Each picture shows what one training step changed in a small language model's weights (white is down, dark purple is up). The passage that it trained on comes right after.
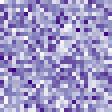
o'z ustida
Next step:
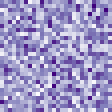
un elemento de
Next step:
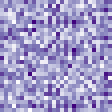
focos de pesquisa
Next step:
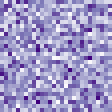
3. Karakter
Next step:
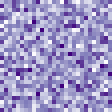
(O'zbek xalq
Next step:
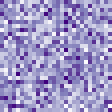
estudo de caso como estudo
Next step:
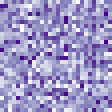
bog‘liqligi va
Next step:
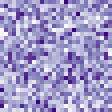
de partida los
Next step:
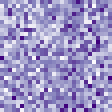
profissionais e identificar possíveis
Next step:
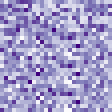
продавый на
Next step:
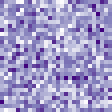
consequentie, dat
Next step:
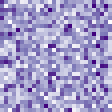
mos emasligi
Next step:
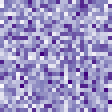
modismo, trabalho
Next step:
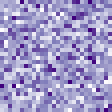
hududiga yagona
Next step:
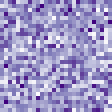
kendine ait
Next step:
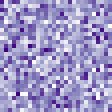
was darauf
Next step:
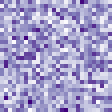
reaksiya qilish
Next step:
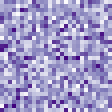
hamda moliyaviy va soliq
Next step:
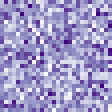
is shown that the
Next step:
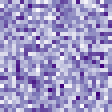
al het geval
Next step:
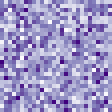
в воде как
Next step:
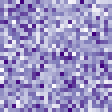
ва ҳуқуқ.
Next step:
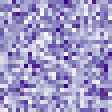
ham belgilaydi;
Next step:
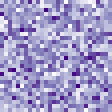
seu vínculo
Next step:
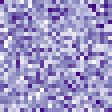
+ k \chi
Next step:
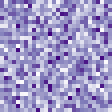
het blijkens
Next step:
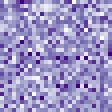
aniqlashda yuqori
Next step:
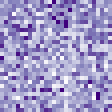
діяти й тепер
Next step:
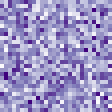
développement par rapport
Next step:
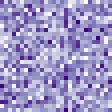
se traduit en
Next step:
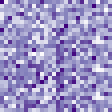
respeto que la
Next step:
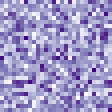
xos dunyosi
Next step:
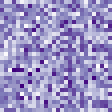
a version of the
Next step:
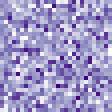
i fremtiden
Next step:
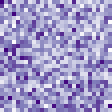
ensaio de um
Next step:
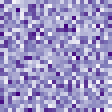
sifatida davr taqozosi
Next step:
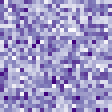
в язык из
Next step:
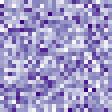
do Esporte**,
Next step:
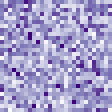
стратегии и
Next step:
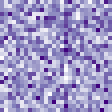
juntou uma
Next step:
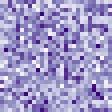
volume 5/
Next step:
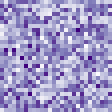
Las chicas que
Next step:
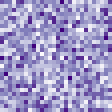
instrucional ligado
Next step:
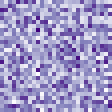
Applications of the
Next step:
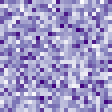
gullab, yuqori
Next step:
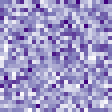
va texnologiyalar ”
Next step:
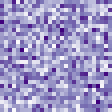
el receptor
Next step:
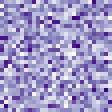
11, Issue
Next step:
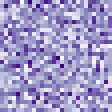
verstehen. -
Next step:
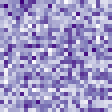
aportando métodos
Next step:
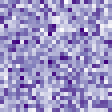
ko'rsatkichidir va
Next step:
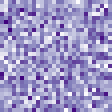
que diversos entes
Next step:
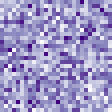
das bibliotecas
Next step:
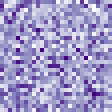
axborotni qabul
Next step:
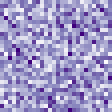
que ocasiona
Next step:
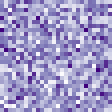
Шостак та
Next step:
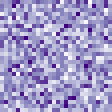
88 puntos
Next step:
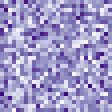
qilingan. Kalit
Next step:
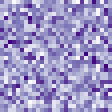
o'quv fanlarining
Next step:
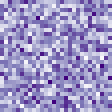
além de suas funções
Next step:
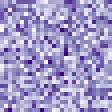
pada penderita
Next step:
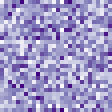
yer aldığı bir
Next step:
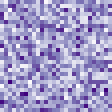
— это те,
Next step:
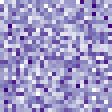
of Multicultural
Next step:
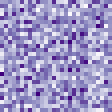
la finance participative
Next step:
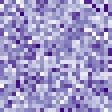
cheie, iar
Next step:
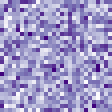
na performance ainda são
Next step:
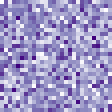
az olsa da,
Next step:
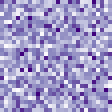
plat, kemudian
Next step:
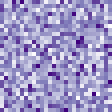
Survey on
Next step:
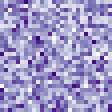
социальных сетей
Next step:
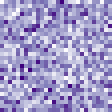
de atención, o
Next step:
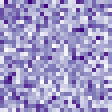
im FDZ,
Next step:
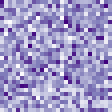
kemudahan tidak
